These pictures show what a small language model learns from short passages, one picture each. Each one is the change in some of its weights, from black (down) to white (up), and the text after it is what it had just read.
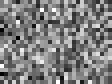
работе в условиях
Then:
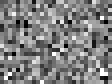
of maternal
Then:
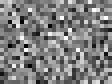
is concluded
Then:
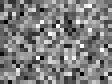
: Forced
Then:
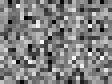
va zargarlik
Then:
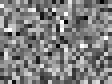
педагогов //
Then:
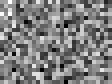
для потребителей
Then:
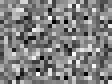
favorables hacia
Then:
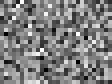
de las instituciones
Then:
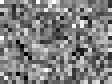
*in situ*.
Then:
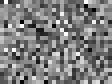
5 данной статьи
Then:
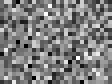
del libro,
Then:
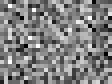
no comprimento
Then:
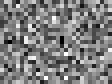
principalmente que
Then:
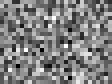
chiqiladi va
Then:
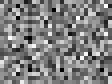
diciembre de
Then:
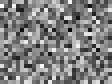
uning bezaklarida
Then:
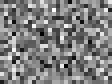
c. Sistem
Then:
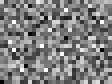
vem sendo
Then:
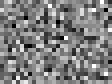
man finner og
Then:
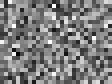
valorar sus
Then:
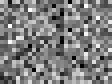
kabi tushunchalarning
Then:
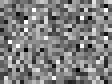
do reator onde
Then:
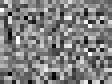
(или не
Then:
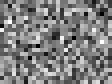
sebebi ol
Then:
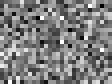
на честь
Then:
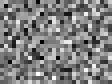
asosidagi test
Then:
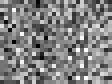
This article is
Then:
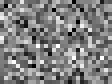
va graphos
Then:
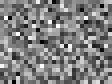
у традиционных
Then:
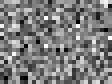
vivenciadas por
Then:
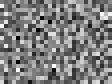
analysis) //
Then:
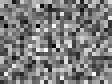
uma margem à
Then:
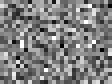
Ensino de
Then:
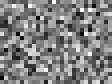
bu yerda
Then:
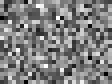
участі в
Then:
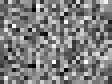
trabajo se basa
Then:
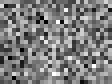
futuro para un
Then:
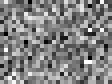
anak pra sekolah yang
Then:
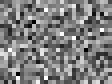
и края.
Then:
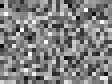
de begrippen
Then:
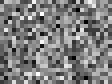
una garantía
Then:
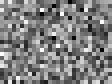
на тлі
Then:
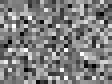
Beras 8 -
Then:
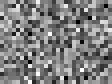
Brasil é de uma
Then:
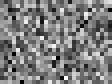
напрямів та
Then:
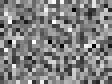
IA en tu
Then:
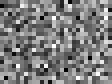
gefolgt von
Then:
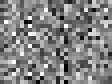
aracı olarak
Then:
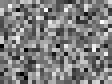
des chercheurs de
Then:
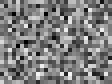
уряду та
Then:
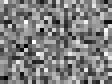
modernização do país
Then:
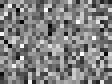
é provocado
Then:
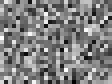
годом и
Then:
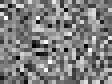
nacional En
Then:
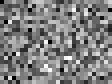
alguna de las
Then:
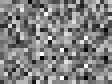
**Revista Brasileira
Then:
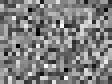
Таким образом.
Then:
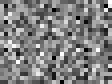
frios e
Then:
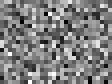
mod semnificativ
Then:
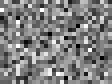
не такой
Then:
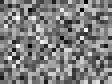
correlación han
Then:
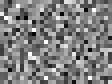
por mais que
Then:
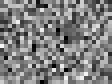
решений о
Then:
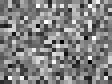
por Escalante
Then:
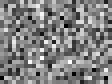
Aslida ham
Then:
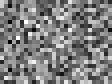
deb aytadigan
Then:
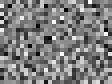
har birining
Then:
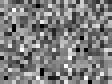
The level of
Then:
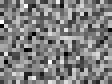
© Editora
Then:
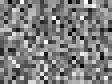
haqida bola
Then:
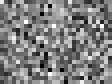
qabul qilib
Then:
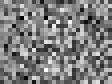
Welle 2
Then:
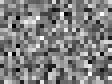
осіб від
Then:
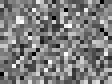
está na automação
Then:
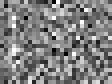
identificar os
